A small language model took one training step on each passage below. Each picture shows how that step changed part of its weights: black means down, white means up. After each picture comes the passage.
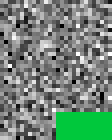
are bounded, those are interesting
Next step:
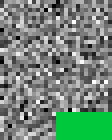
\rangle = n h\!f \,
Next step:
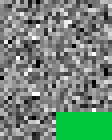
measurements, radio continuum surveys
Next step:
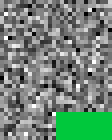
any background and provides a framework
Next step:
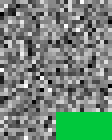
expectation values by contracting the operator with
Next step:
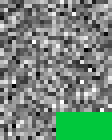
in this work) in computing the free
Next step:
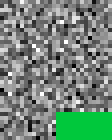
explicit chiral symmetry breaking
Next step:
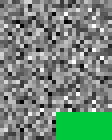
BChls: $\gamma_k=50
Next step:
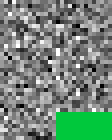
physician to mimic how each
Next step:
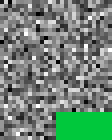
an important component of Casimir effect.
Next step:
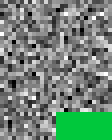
mass function. The outline of the paper is the
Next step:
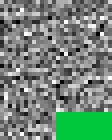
summarize only the NUV
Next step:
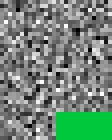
list stores target vertices
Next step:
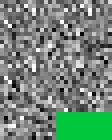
1/2$ sectors of the effective
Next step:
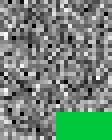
effects of molecular output step and
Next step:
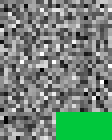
left- and right-successors
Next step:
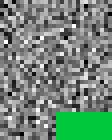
at the vertices: \begin{align}
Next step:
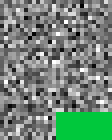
stochastic resetting as a
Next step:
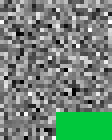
parallel to the line of sight),
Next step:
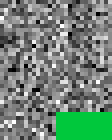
FCP and Partial Function
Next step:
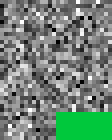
associated with it. We did not try
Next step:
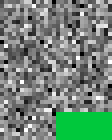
trajectory of a sheep that was
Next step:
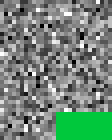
for each filter, the completeness has
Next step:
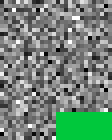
a steady-state value of mass
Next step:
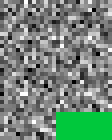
wave effects in the evolution of the local density
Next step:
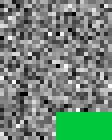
in the dips, we applied a
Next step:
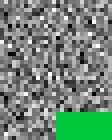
equation (\ref{killingtensor}) is
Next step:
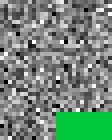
move. Since TFT has not
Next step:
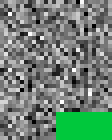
number density of $\approx$ 6000 point sources
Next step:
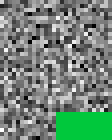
the initial theory already satisfies
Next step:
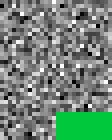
the three spatial configurations of stations
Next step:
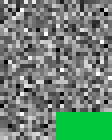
all periods are measured to arbitrary
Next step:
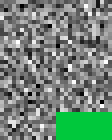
Using a more analytical approach, one finds
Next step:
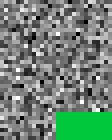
the results of spatial density distribution from numerical
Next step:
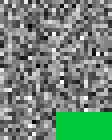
laser modes. The rest of the paper
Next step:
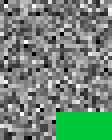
single-qubit circuits on a
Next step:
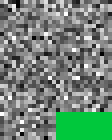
is today. We remind the
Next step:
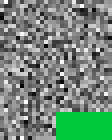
granular layer at imposed normal
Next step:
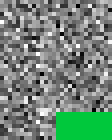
content understanding has attracted
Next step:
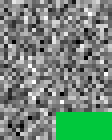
unquenched QED, quantum
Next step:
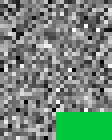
to justify the effectiveness of
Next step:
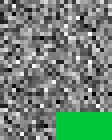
also provides a quick look at the
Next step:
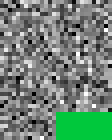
as a tool to describe hadronic
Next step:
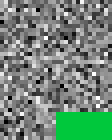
s_{ab}$ (the factor 2 from the
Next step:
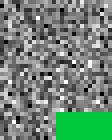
In step (1), we fix an initial
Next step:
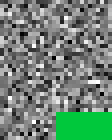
as ``bonds''. A unique
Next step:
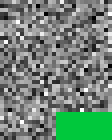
of speech enhancement methods in
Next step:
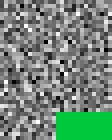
fraction almost unchanged.
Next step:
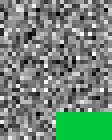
only necessary to correct bit
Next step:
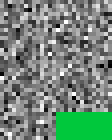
of galaxies observed so far (Grego
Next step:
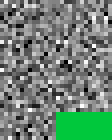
equation of state. \section{\label{subsec
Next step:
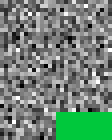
H. and Wang J., Phys.
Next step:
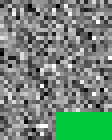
0.08 \Msun$. During the
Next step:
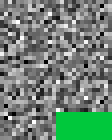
to one per cent}", journal =
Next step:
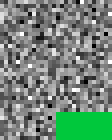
occupies a very large comoving
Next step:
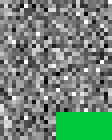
\end{figure} \section{Beyond
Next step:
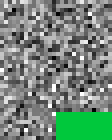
but $(\Theta,\pp)$ is
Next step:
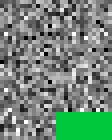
the case $d=2$, where we have
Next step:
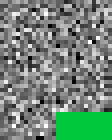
0, where SP = 0 refers to a
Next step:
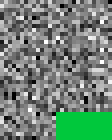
balances the dynamics of energy and angular
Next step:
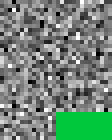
than the $s$ quantum number associated with
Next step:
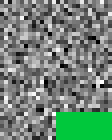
term which depends on the orientation of the
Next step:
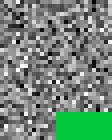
spectral measure of the line graphs of
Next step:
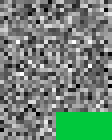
in both prediction variance and bias can
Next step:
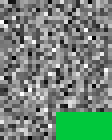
(1998) using an $I$ band
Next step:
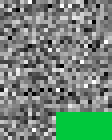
For later convenience, we define
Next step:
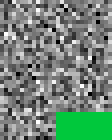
the shape of a liquid - this
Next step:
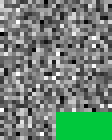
L. Longa, E. M.
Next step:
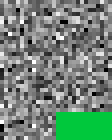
$\beta$. These nonlinear coupling coefficients
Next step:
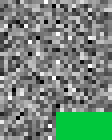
Rai from the Department of
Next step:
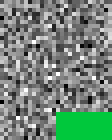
the very basis of such network data (our
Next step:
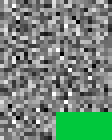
solvent. The analytical expressions are
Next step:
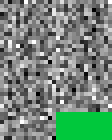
interactions between distant regions of the
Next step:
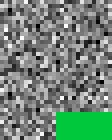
interpretation of quantum gravity is that
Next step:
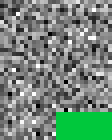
and the other from the end of the
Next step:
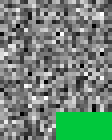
in Fig. 1b, we bring the
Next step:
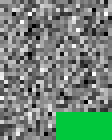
Springer Science \&
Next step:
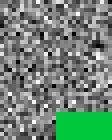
Beat patterns were observed, indicating
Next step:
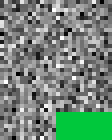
$N_a$ can be written
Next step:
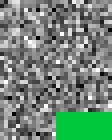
HV Amsterdam, the
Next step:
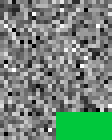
of Ga and As has a finite nuclear
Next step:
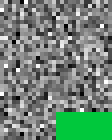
distance $d$ (see figure
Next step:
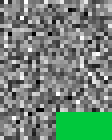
It was shown that at high compression $\tau$
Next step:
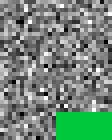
structure of diamond (see Fig.
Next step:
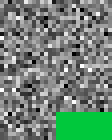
(Physics and Astronomy
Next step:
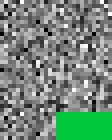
suggest that the dynamical process is
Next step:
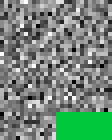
Dirac cones give a schematic
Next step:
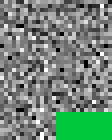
run of 3000 glitches.
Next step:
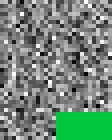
stars in the deep gravitational potential well of
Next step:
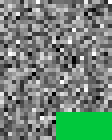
fm$^3$ while keeping
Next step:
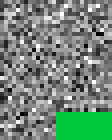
Loop Blow-up Inflation
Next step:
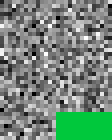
using vacuum cleavage
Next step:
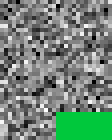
to identify the relevant degrees
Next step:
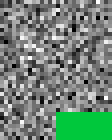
assuming that the pull of $F$ and
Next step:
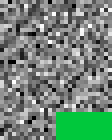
that evolved to protect against
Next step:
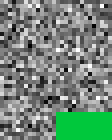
The pair correlation function $g(s)$ is
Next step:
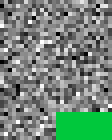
2012) might correspond to the
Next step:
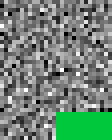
"classical" expression in
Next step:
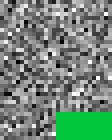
genetic networks from time series
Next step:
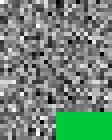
Cu 3s, Cu 3p
